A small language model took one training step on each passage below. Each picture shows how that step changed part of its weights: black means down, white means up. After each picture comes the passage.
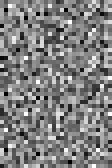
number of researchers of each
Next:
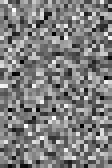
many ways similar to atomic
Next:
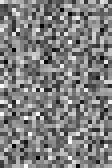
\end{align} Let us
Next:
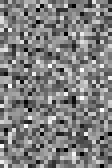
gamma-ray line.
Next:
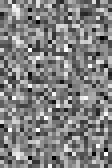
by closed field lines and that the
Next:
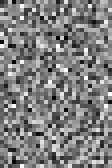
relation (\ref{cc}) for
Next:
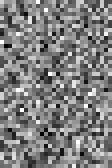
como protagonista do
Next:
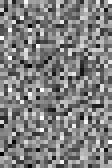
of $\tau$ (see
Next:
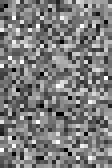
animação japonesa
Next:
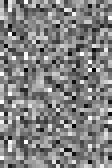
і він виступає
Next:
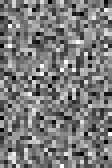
triacanthos* у
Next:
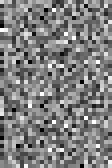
final remarks can be
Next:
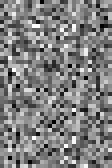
та здібностей, які
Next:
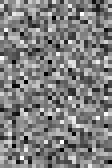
the physical unit cell, this
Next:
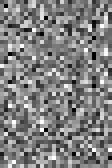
у закладах освіти
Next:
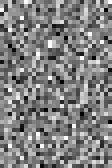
of $g(r)$ are
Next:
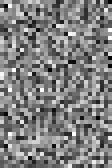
of the two-body system.}
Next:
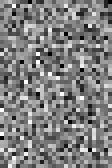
kamaytirish mumkin. 5.
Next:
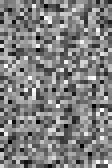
at six different stages
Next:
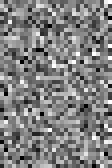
determined by real-time observation of
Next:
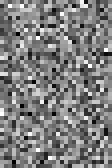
podpisał się
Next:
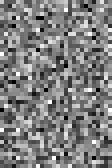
2b. The x-axis
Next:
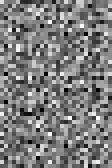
Rustam Ibragimovich
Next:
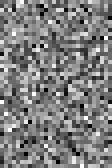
(The nucleon results are
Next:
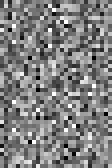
o'quvchilarda nutq
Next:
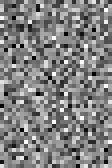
& \textbf{6G
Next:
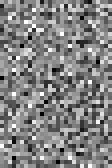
gas angular momentum is not conserved
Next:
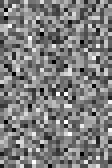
May 29 -- June
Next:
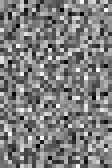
\begin{align} &\langle
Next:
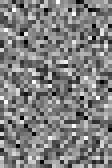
We rescale time as
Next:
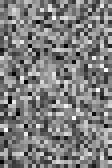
obtained using a t distribution. The
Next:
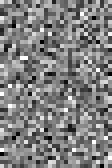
dipole approximation. We see from
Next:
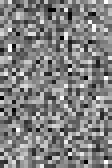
\vert \rangle $, and
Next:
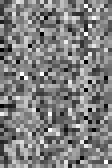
daromadli aholiga
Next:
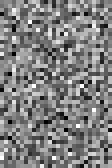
before imaging. ##
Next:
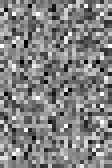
it can also be extended to the
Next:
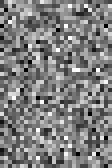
assumption. % % Recently,
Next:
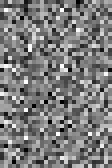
propostas são os objetivos,
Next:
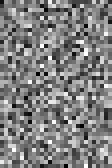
qaratilgan bir qator
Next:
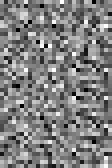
в практической реализации
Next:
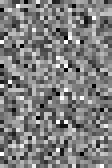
la competencia de trabajo en
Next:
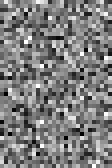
these rearrangements are among
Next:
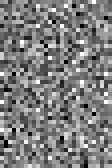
nima uchun u ushbu
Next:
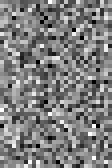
kadar düşükse o
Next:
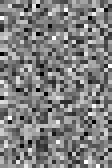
きよ kyo
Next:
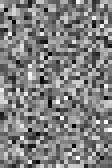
Although in the normal phase,
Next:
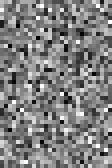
critic network. The best result
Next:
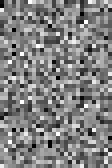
$R>2$ as for
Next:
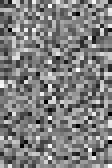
yangcai tarzında
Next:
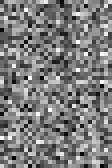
recorded, filtered,
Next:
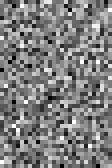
the value $\alpha=1$,
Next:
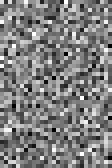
but we keep it discrete.
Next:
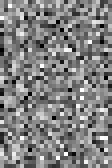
state of the system transforms to
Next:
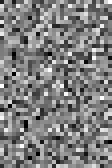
The inclusion of non-zero
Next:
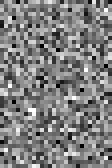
as for observables such as
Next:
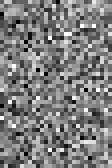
one expects an oscillation
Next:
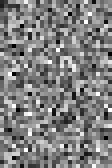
central areas are No. 8
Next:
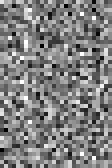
University, 538 West
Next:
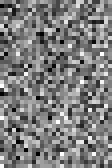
Ular «pedonom»
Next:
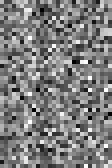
Companhia Teatro
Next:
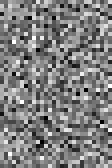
be stored if all potential
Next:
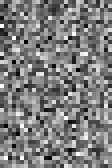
yetim kovla,
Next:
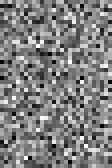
The available inputs on the
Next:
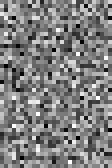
We obtained an initial PSF
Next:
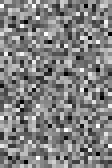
we combine the sample-based
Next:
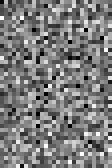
NTM O'zbek
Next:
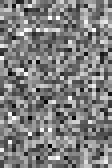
a magnitude do seu valor no
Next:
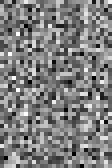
for any $A<0,
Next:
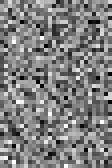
defined up to a constant, all
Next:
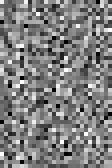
examinăm toate
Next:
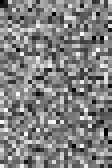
limited model (one- and
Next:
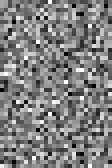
qabul qiladi; -
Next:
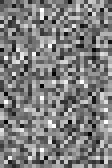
становится основой не
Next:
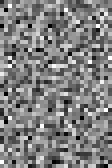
large-scale component of the magnetic
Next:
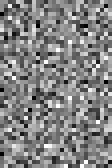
fosters dense local clusters
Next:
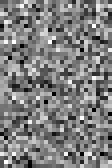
The test-planet was always
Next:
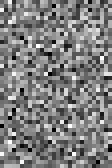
method. Because $\eta$
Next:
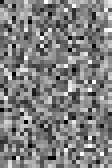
tashkil qilib, 3-5
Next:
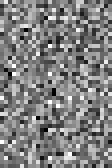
fronteiriças do
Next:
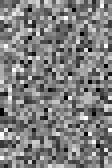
that perturbation theory can indeed
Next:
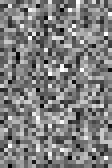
e empática por parte dos
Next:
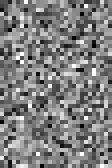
automatización en la
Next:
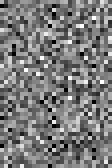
ct/s. The intensity
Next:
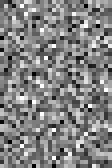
entrepreneur social et
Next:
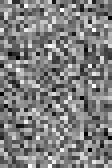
la aproximación a 0 en
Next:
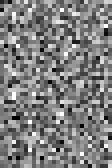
transferir tecnologia e
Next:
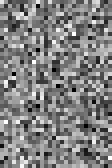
a measure for the speed of change
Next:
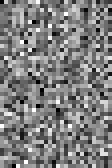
to obtain the most precise
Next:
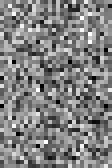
is dominant, this does not
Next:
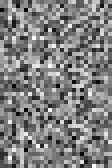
influencia que significaron las
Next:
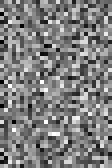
Ye and S. K.
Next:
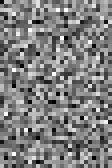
smaller scales. Because the
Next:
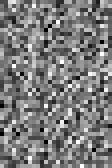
gestão democrática
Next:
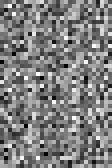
al., 2020). Nesse contexto
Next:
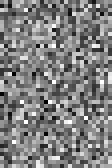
shakli ellipssimon
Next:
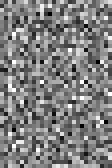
measurement of ICM properties.}
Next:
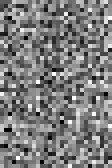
crescimento e da sua
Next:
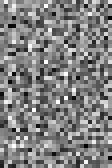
data types we suggest the realization
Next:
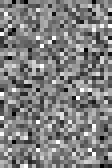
експерименту на
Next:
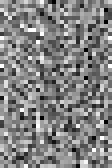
(upper panel) and
